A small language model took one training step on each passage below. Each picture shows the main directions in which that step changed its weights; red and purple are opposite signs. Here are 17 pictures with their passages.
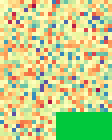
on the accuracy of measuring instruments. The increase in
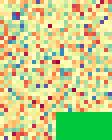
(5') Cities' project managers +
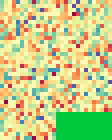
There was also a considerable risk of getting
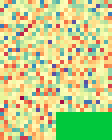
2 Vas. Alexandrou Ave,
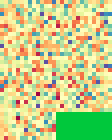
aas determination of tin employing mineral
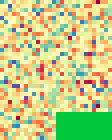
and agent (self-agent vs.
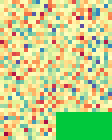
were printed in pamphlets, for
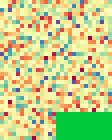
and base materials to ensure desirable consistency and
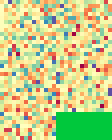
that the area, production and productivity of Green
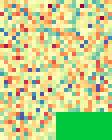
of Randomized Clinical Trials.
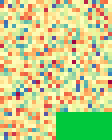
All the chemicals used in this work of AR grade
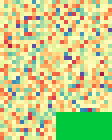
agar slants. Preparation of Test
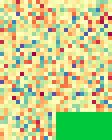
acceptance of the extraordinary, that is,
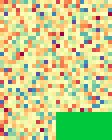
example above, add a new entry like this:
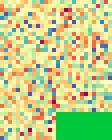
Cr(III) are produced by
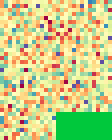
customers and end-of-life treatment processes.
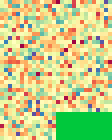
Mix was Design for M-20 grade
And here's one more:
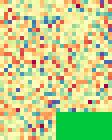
that are still the most popular in industry. Although
